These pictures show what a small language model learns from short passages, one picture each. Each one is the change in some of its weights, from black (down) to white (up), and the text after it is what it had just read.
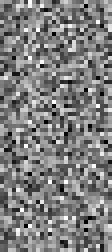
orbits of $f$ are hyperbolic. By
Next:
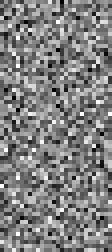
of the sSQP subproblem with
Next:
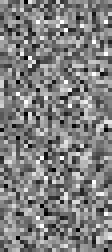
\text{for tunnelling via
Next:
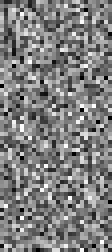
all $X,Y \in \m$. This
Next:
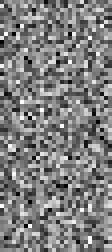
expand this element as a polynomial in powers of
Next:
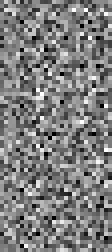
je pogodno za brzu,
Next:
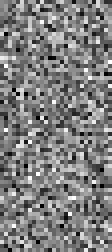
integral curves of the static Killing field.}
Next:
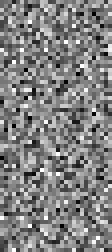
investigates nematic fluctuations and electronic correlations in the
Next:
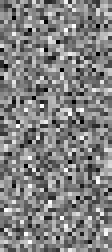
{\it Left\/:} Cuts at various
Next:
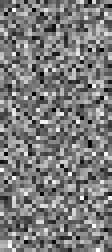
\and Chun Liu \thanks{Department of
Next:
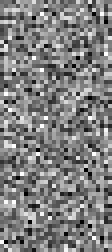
humanizado voltado a saúde das
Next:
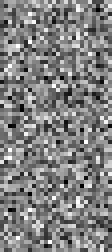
in alcune aree riuscivano
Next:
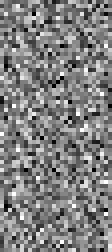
self-consistently by iteration until convergence is
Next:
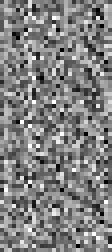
comparative analysis was conducted between standard calculation methodologies
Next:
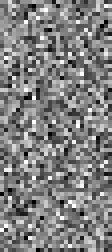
signal experienced a further increase due to the second
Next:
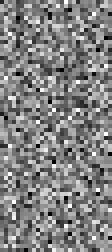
gaz konsentratsiyalarining
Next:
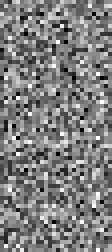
\geq 1$. Feng, Xu and
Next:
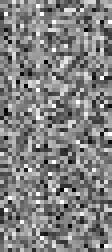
deveria ser ofertado pela cidade em
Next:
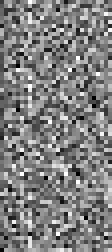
Mises test statistics for discrete models under
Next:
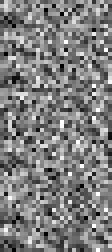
mahalliy aholisidan 19 yoshdan
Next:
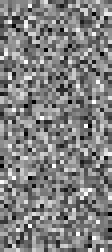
the $M_0$-spanning values of
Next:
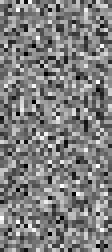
detection of quasi-periodic flaring of
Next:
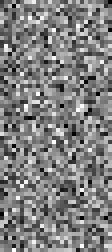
sets for $Z$ and $Z^*$,
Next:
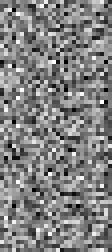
ARAMIS). A He-Ne laser with
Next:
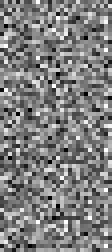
avtomobillar soni turi
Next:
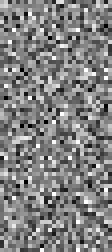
impact surface using our library and a
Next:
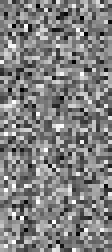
основі джерела [4].
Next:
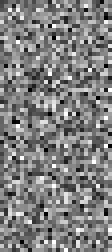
bi-disc}, Mittag Keffker
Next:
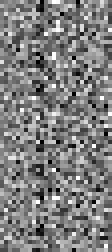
чергу може трактуватися
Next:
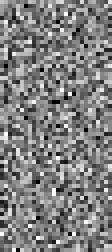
(space) between this contraction and the
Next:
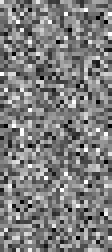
$\fomult\k$, rearranging
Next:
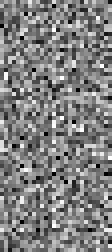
derivatives are obtained, so that the essential parameters involved in
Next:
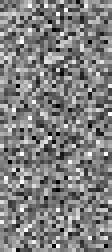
коллезияларга барҳам
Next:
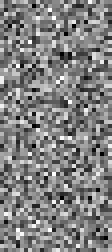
B decays compared to two-body
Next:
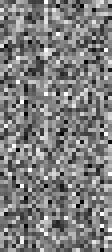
uso de lavagem oral,
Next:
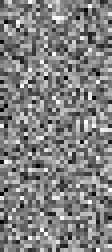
This evolution has to be discussed in the light of the
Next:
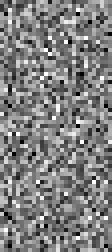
homomorphism $u\colon \ A\to B$
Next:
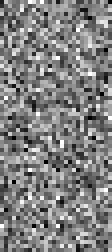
to detect and prevent because the origin of a
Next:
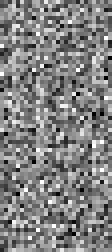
avaliações. A minuta da
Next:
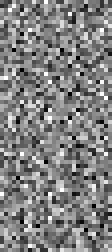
—dijo el mayordomo—,
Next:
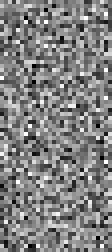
15013 País Fecha de elección
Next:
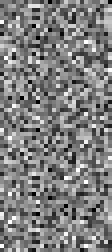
se pretende segregar es de
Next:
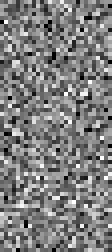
such a tile is $t[s]$,
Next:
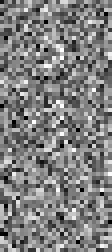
= s+J$ for some $s \in
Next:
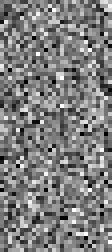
where we apply $K \in \N$ such
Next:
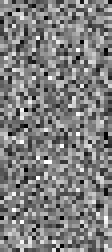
such algorithms. In this paper we concentrate on
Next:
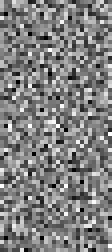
mixed state. A common feature of all these theories
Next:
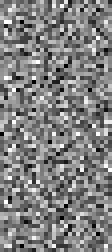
data do ato ou fato que a lei
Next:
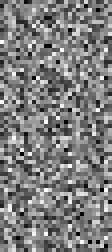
ileriye yönelik vizyonlar
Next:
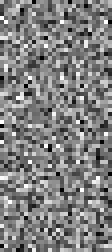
spectral indices in 30 planetary nebulae were
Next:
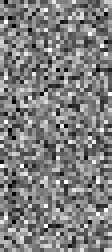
length. For this proof it suffices that $\mu
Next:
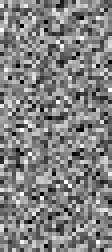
suppose that the two main cables have the same
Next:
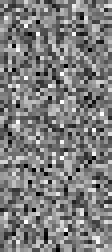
components $\partial G/\partial\mu_{i}$,
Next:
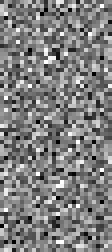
програм взаємодії
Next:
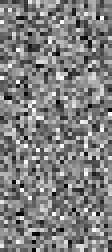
$y$ dimensions, as depicted in
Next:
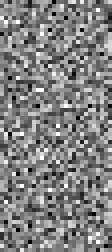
to a triplet within the unit cell. Thus
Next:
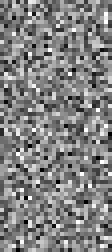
sets of level 2 is not closed under projection.
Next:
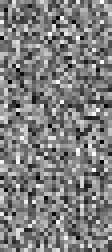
velocity (q**v**) and the local magnetic
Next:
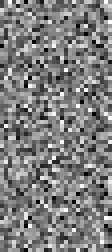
been shown that budding of preassembled
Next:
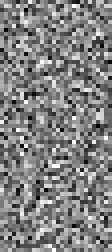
recently introduced optimization-based quadrature framework to obtain
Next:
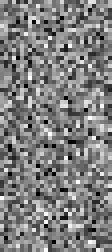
in which case the gravitational part containing the scalar curvature
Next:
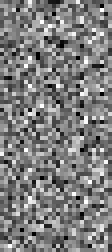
щодо різновидів
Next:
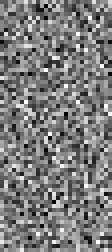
matrix recovery, regularized nuclear norm
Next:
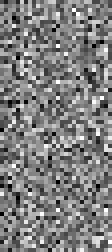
storage brief #2: Hermetic
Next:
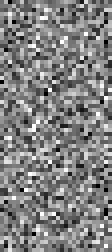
2 mm diameter cylinder. The sample
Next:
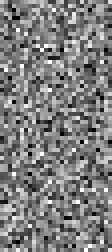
to extract $M$ with the highest precision from
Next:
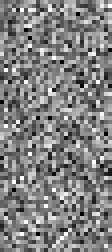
capabilities but also in the enabling conditions
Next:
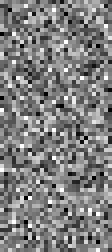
instance if $S$ is the coordinate ring of a
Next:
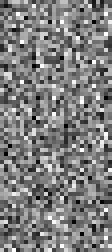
\subsubsection{Local timescales} We first ramp
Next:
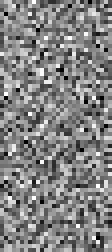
³⁴ Le CPPs est
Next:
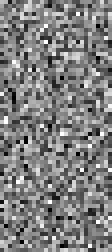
in any centrality bin is at least an order of
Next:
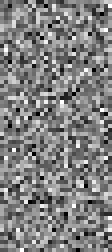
lines), having two thirds of the total
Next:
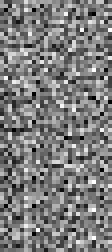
الإلكتروني في
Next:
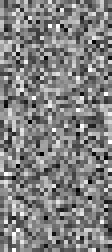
\pi/6$. The results of calculations according to
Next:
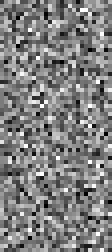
the $x,y$-plane. The coefficients are
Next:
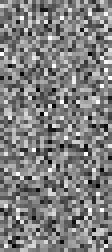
have $$Q\left({\Gamma_{\mbox{\footnotesize
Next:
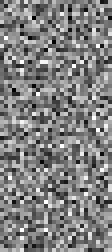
statistical channel models (Friis, UMa,
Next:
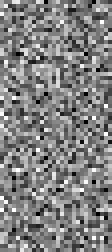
projection \( \mathcal{A}^2 \to
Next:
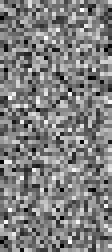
This notion extends in the obvious way to the notion
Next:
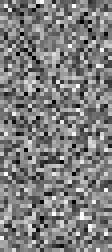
= \Delta_{\Qh}; \] therefore,
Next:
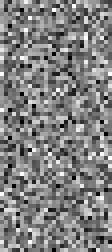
this case, there exist the other horizons at
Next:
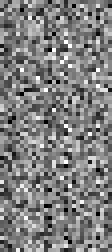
with ``strongly connected'' (or,
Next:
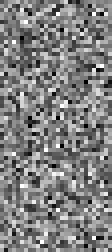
as a probability function for finding SNe~Ia
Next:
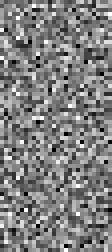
Real decreto de 25 de Junio de
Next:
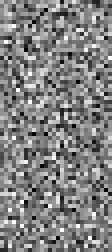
limits for mSUGRA models presented in the
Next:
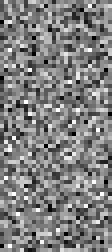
El Onsy, Es-Sebaiy and
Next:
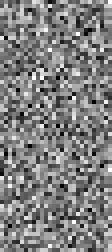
and voids in order to insure a fair
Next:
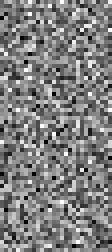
(56) equals the expectation of
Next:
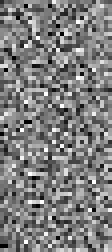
varyans analizi değerleri yer
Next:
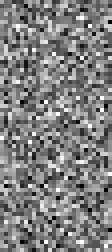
ривожланишига илмий
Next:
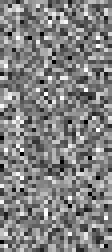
versprechen sind immer semipermanente oder
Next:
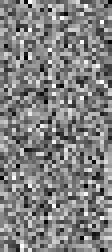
set of fixed order weak corrections, in view of
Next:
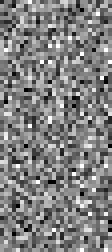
beam) with applied PtSe$_2$ and
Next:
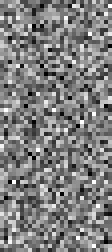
\citet{BB07}, differential reddening
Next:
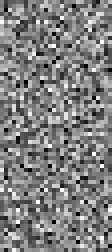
early version of a GPU-accelerated
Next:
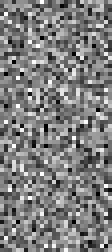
the `funnel' and `focus point'
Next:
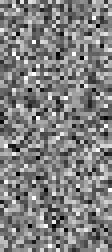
$A$ is still very large. We aim at
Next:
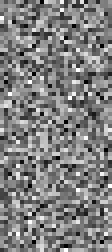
a que foi submetida, depois
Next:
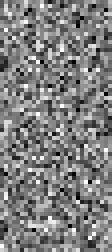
find a way to half-ionize because the hole
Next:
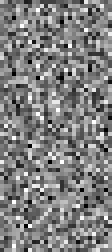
Lie group $G$ by a set of
